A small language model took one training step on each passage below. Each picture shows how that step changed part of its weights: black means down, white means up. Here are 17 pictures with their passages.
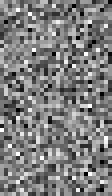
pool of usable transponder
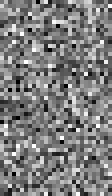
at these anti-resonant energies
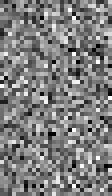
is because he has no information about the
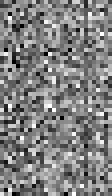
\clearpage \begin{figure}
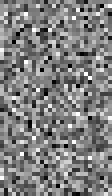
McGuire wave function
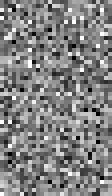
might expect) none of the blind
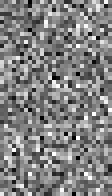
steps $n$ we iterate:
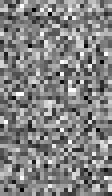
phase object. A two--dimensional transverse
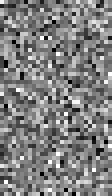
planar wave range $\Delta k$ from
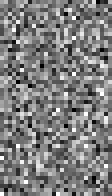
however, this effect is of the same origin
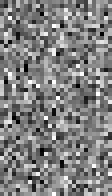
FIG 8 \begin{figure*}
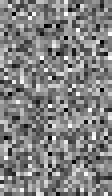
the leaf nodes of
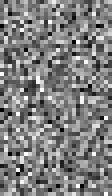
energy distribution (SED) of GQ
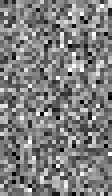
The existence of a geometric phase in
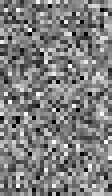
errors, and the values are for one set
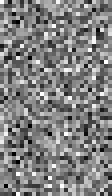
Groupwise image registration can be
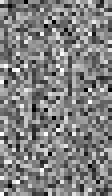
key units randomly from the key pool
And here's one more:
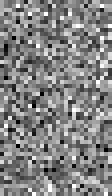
Deci, E. L.
